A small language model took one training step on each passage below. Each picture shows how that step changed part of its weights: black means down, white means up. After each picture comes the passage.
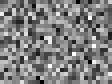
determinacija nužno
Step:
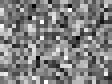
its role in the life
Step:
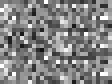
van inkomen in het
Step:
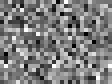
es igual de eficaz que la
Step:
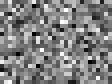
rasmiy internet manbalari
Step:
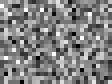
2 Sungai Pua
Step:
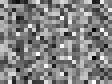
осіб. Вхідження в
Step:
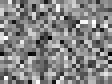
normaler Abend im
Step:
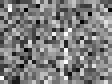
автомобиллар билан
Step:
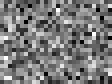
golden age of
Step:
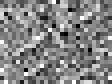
Serpa. **Organização
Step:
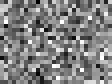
generazioni future non
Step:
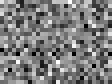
interaksi antara
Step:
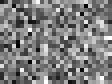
há menos de um ano.
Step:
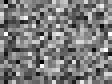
dan karakteristik peserta
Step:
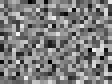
„tot” unitar,
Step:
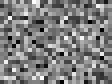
necesidades del lector:
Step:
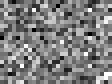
других другой тип
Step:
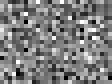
Та Києвляни ще
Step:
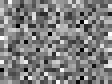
di masyarakat semakin tidak
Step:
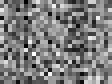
представлены методологией
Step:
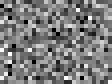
voor een „schema van een
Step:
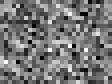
qidalanma və
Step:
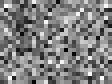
görüş arasında olduğu tespit
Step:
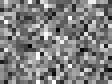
Université de Parakou/
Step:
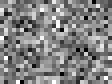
solüsyonunu ekleyip
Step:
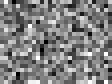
п'яту частину від
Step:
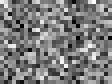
частичных наименьших
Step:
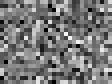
bo‘ldi yana,
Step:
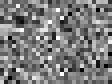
básico para a formação da
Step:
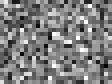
седих бркова;
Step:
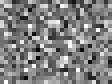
процесу старіння населення
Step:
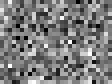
diálogo, pautando
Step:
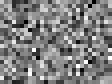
Бердақ номидаги
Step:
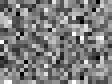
mejor comprensión de las
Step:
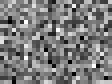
anotamos no quadro e
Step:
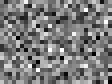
mahsulot taqsimoti
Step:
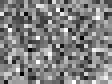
el proceso de resolución del
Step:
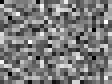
kumarinlar va boshqa
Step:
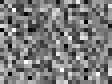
iqtisodiyotga o'tish masalalari
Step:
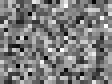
bolalar mutolaasi haqidagi
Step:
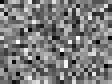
decorativa en lo que
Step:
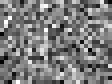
El ambiente como determinador de las
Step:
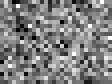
пыли. С точки
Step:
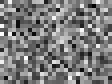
balki muhim ijtimoiy ahamiyat ham
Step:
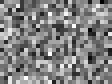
informasi sebagai bentuk
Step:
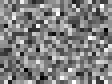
internacional humanitario, el
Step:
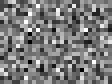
afeta a liquidez
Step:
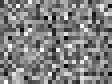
EST & OUEST
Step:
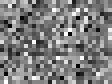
tajribalar O'zbekiston
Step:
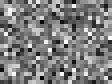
судна. 2-е
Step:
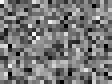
з художнім
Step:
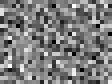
e financeiro por parte do
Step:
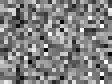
sinais comportamentais se
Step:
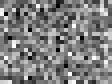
a las palabras clave
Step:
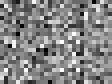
версий модели
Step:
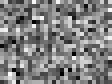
сприяє підвищенню
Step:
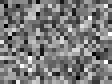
pa Cezarijevi
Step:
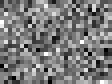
to the change of ideological
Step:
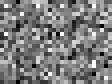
XXI в.: материалы
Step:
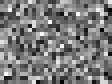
menu *login*
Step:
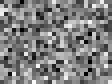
Talent*, Prentice
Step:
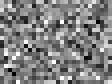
Bu esa xususiy sektor uchun
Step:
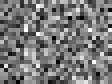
sometidos a la valoración
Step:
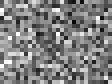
и их родители: -
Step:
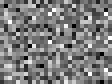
fieldwork. The
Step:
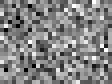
que abordam prioridades de
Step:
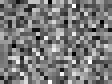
і оподаткування,
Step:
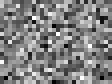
vor allem aber konstant
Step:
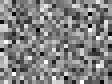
Managerial Quality: A
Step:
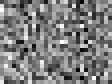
Hamkorlikda ta‘lim
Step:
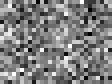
tashkil etilgan bo'lishi
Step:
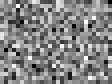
reprocesso do setor de
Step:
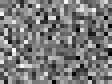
of big data analytics
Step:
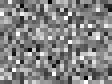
social requiere atacar la
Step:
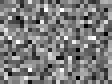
documental e descritivo,
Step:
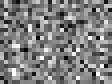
не терять старые
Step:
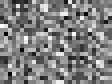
время грамматические
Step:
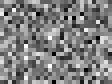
de indivíduos em
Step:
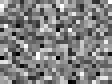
informações da informante que há
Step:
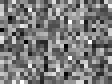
o'zi istagan
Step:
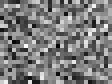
годам показал, что
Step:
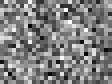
– Springer,
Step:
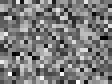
- Desenvolvimento de um
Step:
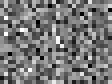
aqliy, estetik,
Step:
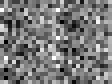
государственного управления и цифровой экономики и
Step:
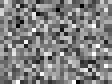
ser menor en sociedades en las
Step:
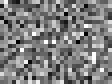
надавали містам
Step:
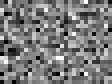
cuidado constante,
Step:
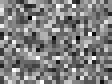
national suisse, sous la
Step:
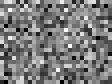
tarixiy, diniy,
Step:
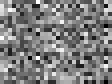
Shaxsiy mulkka
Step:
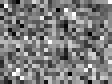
в стоматологической
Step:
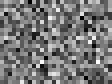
daraxt va buta kabi
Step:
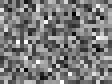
distribuição de eletricidade
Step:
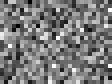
Trata-se de uma
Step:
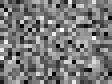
афсона, тез
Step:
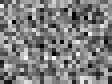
sur 5 sites de la
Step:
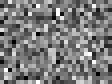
a la cultura digital, pues
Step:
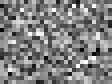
Mukhtar Doc. of
